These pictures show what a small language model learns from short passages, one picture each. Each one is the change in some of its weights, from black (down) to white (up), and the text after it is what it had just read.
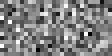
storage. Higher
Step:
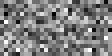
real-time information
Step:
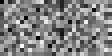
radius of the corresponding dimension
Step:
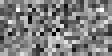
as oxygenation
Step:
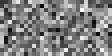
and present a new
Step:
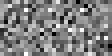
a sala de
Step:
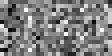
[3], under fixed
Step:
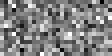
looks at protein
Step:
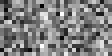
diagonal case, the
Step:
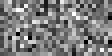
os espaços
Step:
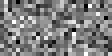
field profiles (apart
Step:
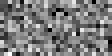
Edisi 4*.
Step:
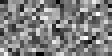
of the objects together with
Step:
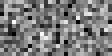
va boshqalar.
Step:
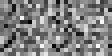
neutral atoms,
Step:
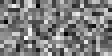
Co and Ni).
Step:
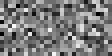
tarbiya bilan
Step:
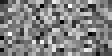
the curved compression
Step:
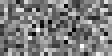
склали 50
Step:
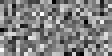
auxquelles sont
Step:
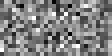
are macroscopic coherent objects
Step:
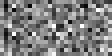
de reproduzir
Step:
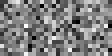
a muon beam of
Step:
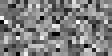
u \right.\\
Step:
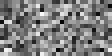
well, we found that
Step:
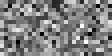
a plausible
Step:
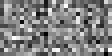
competências os impede
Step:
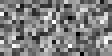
e da representação social
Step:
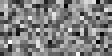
estimates $M_*$
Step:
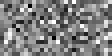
scholieren en
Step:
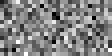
about a particular aspect
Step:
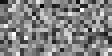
the first flare at
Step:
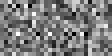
kapitalini rivojlantirish
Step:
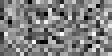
forma expressiva a
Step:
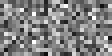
cada participante respecto
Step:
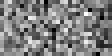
results so far have been
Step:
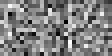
für die Gruppe
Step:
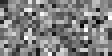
and the wars
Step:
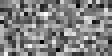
than OAT,
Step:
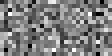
estrutura de
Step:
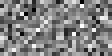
an atom is scattered
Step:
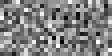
personas existe una
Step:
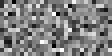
by a statechart
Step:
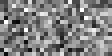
noise, and the resulting
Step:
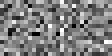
High Energy
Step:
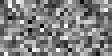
avvenuto il
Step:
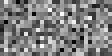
monochrome light
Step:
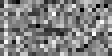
oscillations with the Dirac
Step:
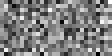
de vida, como
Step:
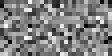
extended with a second
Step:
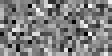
la prensa
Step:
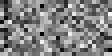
case, the Maxwell
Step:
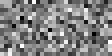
Carlo simulations in combination
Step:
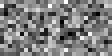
apesar de sua
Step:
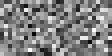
of the spider only
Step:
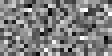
system with impulse
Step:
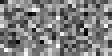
telles que
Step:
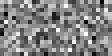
offer high-level
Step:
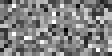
separately for the positive
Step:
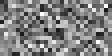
adapt to the
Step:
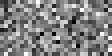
the total fit and the
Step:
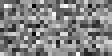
task available on the
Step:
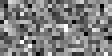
African Journal
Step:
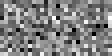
determine whether deep models generate
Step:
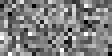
be controlled by experimental
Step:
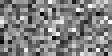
ve dinî
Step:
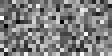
e, inclusive,
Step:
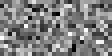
rotation and obtain a resolution
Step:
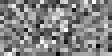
at later times. We
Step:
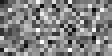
the frequency domain of the
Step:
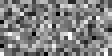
that is constant on
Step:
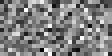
large inferred mass of
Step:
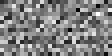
in the noise level by
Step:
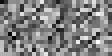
of the 2D
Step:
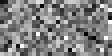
the model in a real
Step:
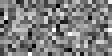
середовище для
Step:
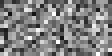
with the aim of
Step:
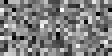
ma’naviy va
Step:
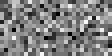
that a major dust
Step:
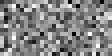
also determinant in the
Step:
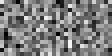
& Type &
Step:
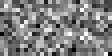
may be combined and
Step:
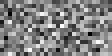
spin parameter. In contrast
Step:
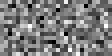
Pada penelitian
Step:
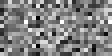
to assess the efficiency of
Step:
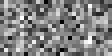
massagem para pacientes e
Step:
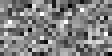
puede descartar
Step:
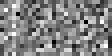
por Héctor
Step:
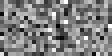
distributions. Based on
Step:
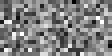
setting, which is a
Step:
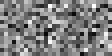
physics courses would
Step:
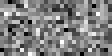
region \\ \hline D
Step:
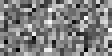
en el que se
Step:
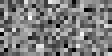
з платформи
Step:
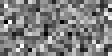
For perturbative fields,
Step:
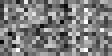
чи іншій
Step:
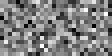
but have clearly detected it
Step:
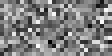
expressing $H$
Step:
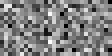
processes involved are
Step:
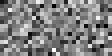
the shorthands
